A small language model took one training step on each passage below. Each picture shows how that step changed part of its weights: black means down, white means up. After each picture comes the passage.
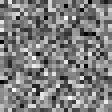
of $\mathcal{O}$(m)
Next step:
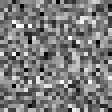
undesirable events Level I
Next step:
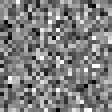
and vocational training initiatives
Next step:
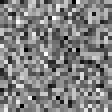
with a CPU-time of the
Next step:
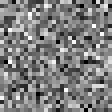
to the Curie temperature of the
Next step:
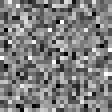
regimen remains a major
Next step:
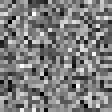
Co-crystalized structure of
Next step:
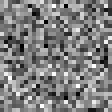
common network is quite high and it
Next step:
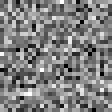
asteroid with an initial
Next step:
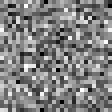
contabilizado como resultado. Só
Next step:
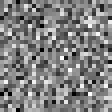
nervoso simpático,
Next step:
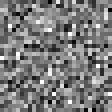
Yuji and Yonekura,
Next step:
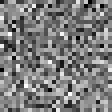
as this has already been
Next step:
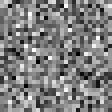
momentum of the CTD
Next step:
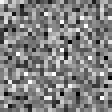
глубинах 20 и
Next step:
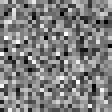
go into details about these
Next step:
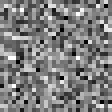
casing is modeled using an
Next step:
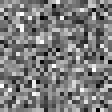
avvalo, shaxsda
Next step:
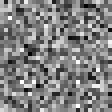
of lack of noticing at the
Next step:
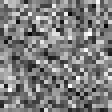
to collect waste mobile
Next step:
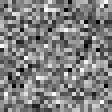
hukum (PMH)
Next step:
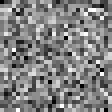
Golineuro AI son
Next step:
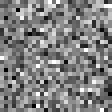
to different models and behavior
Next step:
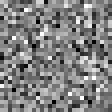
\emph{parameters}: while
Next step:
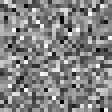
depicts a few examples of
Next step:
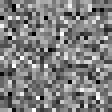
bone tissue surrounding of the
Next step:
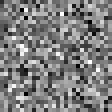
the mean values decreases.
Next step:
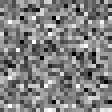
{\tilde {\bf c}}_i {\tilde
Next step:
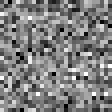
older ages (50 years
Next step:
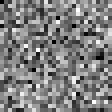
to'plamlar muallifi.
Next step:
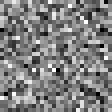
CSIR-Institute of
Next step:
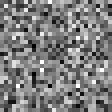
\nonumber\\ && \simeq {2
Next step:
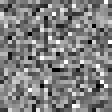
for MANOVA analysis of
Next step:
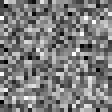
Karimov.I Yuksak
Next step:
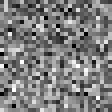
read the phishing training text
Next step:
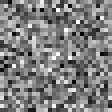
contraceptives containing
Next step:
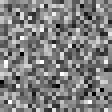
interfacial free energy as
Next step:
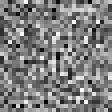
shown in (a), together with
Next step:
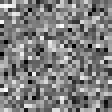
assume now that the solution of this
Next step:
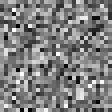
the same points with RH =
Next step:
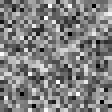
the data during the statistics process.
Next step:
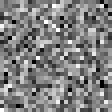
varies by result, so the analysis should be
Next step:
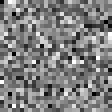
spectrum covers the wavelength region
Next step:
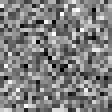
give rise to tumors that
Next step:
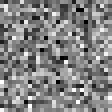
not the thermal state (given
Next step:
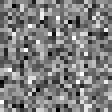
in this study was presented at the
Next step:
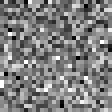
paper examined the common port
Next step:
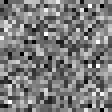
a completely different conceptual
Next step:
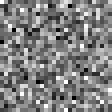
been given preference to man in
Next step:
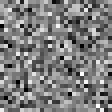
this characteristic, the cross
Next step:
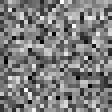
we adapt a pedagogical
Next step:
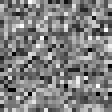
while traceSDD (cited)
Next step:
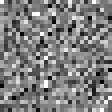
slightly, by no more than 5\%
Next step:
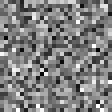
formation of initial AuNT
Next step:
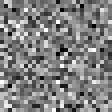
the three shelterbelts
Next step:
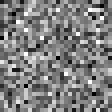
[9]. Common PPG
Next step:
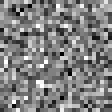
No age is immune to
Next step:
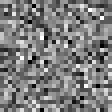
asosida Mavlono
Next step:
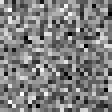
screws has a predictable
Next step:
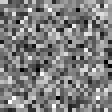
determinante que la a través
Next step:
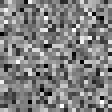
że różnice
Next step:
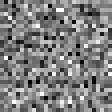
(see Little,
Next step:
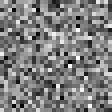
course. The prevalence of
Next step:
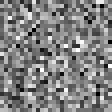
up to and including July
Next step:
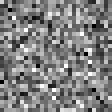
kechadi. Boshqa
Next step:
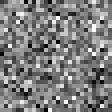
san'atni o'qitish
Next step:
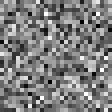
system being used which is the Dynamic
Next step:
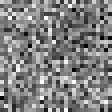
(3) are derived from a
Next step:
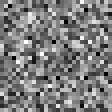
using lithium heparin
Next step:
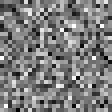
and 60% ethanol,
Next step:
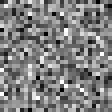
turn out to have masses of
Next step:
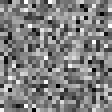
and uncertainty and to compare the
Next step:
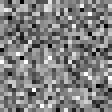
zum 30. Juni
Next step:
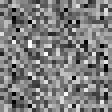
with state-of-the-art
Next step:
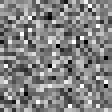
é relatada em estudos que
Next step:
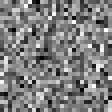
obtained explicitly using the
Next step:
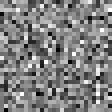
input an image I and produces as
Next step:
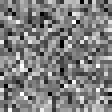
loglan, Toki
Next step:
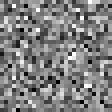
weniger blütenreich
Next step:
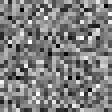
why actors act the way
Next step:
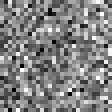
Hast du alle Wörter
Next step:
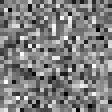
ta'lim tizimini
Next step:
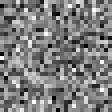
($3$ temperatures
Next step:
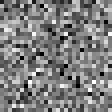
be determined with several nsec
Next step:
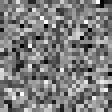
data quality. This study compares
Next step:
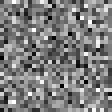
in late October 2021,
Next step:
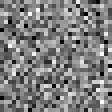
interest [1]. Compared with other
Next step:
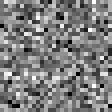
de la dominación” porque no
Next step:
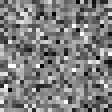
aryl groups attached to the
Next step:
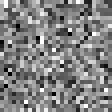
fermionic excitations, such as
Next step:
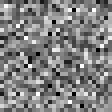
jamiyat hayotining
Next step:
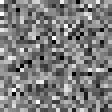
subalgebra any structure constant of
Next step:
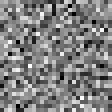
0.2 Maternal occupation
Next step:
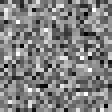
of categories on the spatial
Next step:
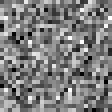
regions where $\rho \geq
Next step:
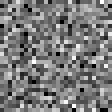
(%). Differences were considered
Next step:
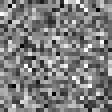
por escurrimiento
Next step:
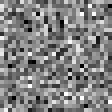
The SWAP-LDU first
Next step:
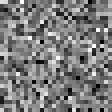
are existing tools for
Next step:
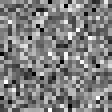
turning system was done at a low
